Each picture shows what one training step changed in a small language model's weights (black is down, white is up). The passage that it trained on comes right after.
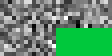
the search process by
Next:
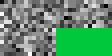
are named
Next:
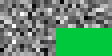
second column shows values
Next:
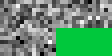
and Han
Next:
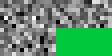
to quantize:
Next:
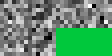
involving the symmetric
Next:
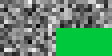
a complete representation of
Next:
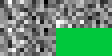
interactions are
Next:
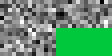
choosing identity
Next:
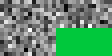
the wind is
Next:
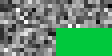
regions until a
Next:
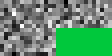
vector as some linear
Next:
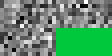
and tends
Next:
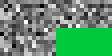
different best fit and
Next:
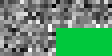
training set,
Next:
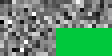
precision of the
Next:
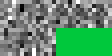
Haar measure
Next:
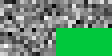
shall focus on the
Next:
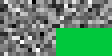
$Q \sim
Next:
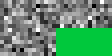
RSS variation
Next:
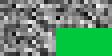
The correspondence with
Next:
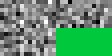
whereas a
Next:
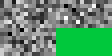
masses of the
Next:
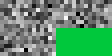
mix of arbitrary
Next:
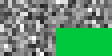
peaking above
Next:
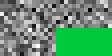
D}. In
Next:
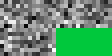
remain essential for
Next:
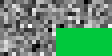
and corresponding to
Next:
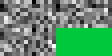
the range of
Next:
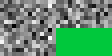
period following a
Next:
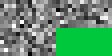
is a 2nd
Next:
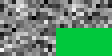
shown in Fig.\
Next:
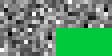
that this is the
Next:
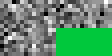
formulated as a
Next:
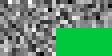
can be decomposed
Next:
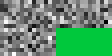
the charge difference
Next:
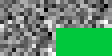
some symmetric function
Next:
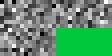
products of
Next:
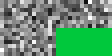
multiplication of global
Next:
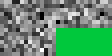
approximation argument.
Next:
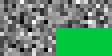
Clay Mathematics
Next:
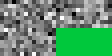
then $A$
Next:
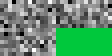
as a kink
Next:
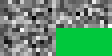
transitive on
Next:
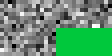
segments do
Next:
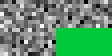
have used the fact
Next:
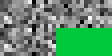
the definition of the
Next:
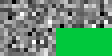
suggested that if
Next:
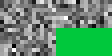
to the extra
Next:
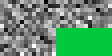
sequence of distinct eigenvalues
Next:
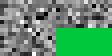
e. is either
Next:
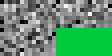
des collections
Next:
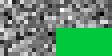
Hamiltonians respectively.
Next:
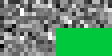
for novel
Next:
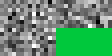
Assume first that
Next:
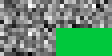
The last group of
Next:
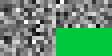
once a
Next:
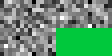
of $D
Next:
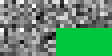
Z+F M
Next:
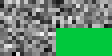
of a CO
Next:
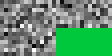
and without a
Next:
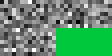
which point a
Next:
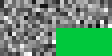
of ``good
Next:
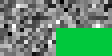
particular, the base
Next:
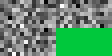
fixed values of
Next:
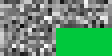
The following lemma allows
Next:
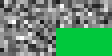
for observations obtained in
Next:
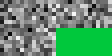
a general formula to
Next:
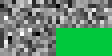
in good agreement
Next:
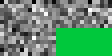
infinity and
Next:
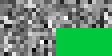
At the same
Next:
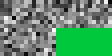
the data, where
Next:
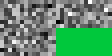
given system of linear
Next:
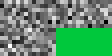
of the potential energy
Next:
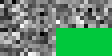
produced and provided
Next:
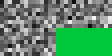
independent optimization of
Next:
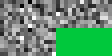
is chosen to fit
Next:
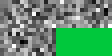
continuously extends
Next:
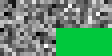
perform experiments to
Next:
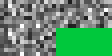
risk variable,
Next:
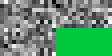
in an initially
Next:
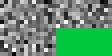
following properties:
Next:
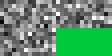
to verify
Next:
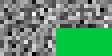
that the embedding
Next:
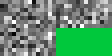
the spectral correction
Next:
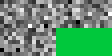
to show that
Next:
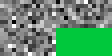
which implies from
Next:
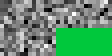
the proof.
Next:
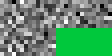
obtain the equations of
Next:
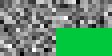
to the work
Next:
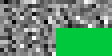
We can clearly
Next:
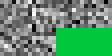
in mind that
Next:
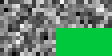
and $\displaystyle
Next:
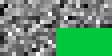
\notag \\
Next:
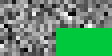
performed for each
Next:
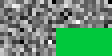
and the corresponding}
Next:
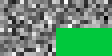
Hence, in the
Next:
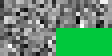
at the image plane
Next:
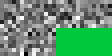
obtaining a more
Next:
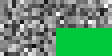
curves for a
